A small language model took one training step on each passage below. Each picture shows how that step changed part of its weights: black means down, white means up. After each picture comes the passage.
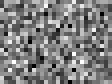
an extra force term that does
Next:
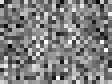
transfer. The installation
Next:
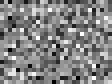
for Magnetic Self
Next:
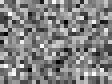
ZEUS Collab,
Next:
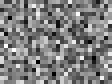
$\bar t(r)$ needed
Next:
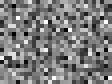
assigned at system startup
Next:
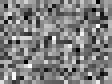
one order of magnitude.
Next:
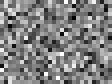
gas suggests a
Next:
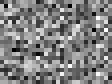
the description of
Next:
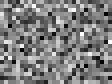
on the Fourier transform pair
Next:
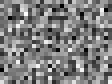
and $n$ are lower
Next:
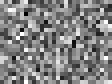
of the probability in the step
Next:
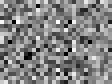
solves a descending
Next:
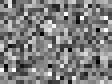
of the difference between the two
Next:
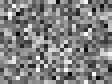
between contours on the
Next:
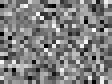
crucial role in
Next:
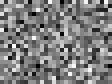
the surrogate model with a
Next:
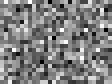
and the link probability is
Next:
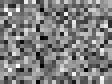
required to sustain the structure
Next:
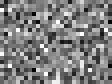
perform an extrapolation to the
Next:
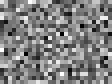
the two examples presented,
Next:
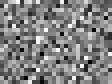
it achieves a
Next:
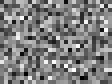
Physical Inference and Parameter
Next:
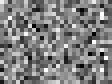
where $I(t)$ is the
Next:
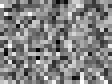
more detail. But first,
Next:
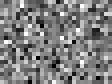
along the Y-axis for the
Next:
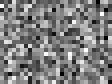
is the relevant variable to
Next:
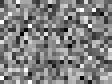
Our approach targets users
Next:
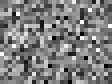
should be determined. Each atom
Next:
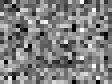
the hole pockets.
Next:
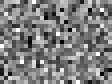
essentially acausal character
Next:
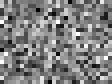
+ 2n\, \lambda^{\dagger
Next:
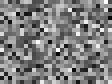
\big[ \big[
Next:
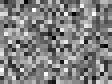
de}$ seem to have an
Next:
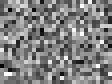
to find in the volume
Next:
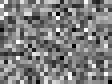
generated by the Bell matrix
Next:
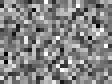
the case for the Kibble
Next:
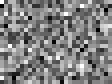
for the HEO.
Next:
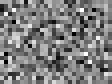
the Universe evolves into
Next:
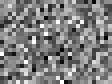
leading to an increase of the
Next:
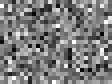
is vital because the sum of
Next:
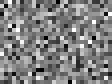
$\beta = 4$ simulation has
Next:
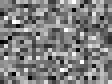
counting field $\chi$ correspond
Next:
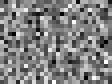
special Gradle
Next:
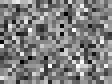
generated linkers.
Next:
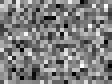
adjacent to their first
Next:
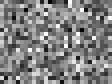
patterns. Combining
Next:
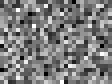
wavelength calibration in
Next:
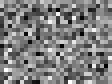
ca atacatorul
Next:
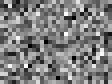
encode the higher order constraints
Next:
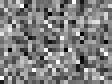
\colon 2q + \Delta
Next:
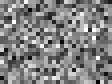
\centering \caption{Initial
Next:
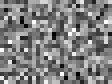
system into a duality frame in
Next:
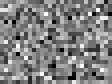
time, the resulting spectrum corresponds
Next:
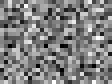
in terms of eigenstates
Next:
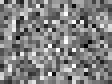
cross section. Therefore, the large
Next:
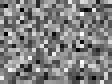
finite. In a partial
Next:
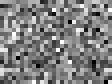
\end{equation} It is
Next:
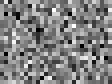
of China (Grant
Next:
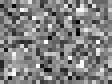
to each other. For example, cluster
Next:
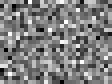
on the assets, the
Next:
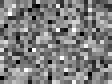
$k_2$ is rather
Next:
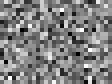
the job, skill
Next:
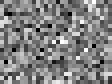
the Landscape
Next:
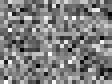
global prefactor
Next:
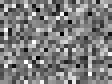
the $I-V$ curves
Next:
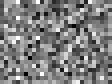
fields. This distinctive field
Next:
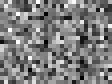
can be expressed by a linear
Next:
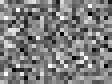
diagonalized by a
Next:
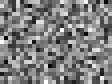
and the longitudinal
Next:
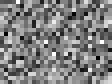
a $d$-dimensional
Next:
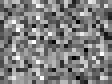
are particularly noisy and
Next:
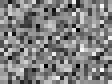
amplification in the
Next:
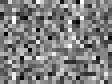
at infinity. Further
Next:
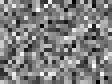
By the same argument the
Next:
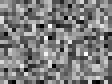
and the massive gauge
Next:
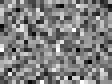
were predicted considering the
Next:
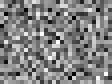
extends this result to the case of
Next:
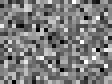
because of obvious technological
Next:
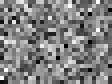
Figure \ref{Figura1}
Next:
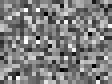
the products of the field at
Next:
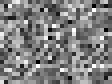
can be written as
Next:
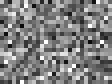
area. Therefore, the
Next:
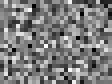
For NiO thicker than
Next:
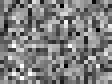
the National Science
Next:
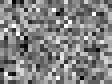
&= (\text{\normalfont
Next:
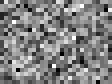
We proved that DPSNN
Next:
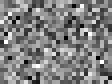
fix the quadratic
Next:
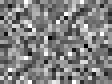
and apply it to our problem;
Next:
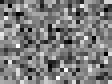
appears to be a power
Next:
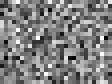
and M. van de
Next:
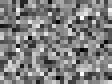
U.S. cities,
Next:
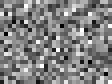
serves as an introduction
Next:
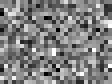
significance level $P =
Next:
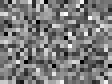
random bond spin glass
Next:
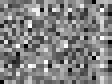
any general procedure to derive
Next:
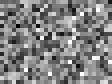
The tomographic images
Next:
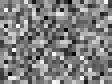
constant score time unit;
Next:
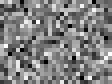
show that one important programming
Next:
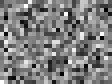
focus on evaluations where only
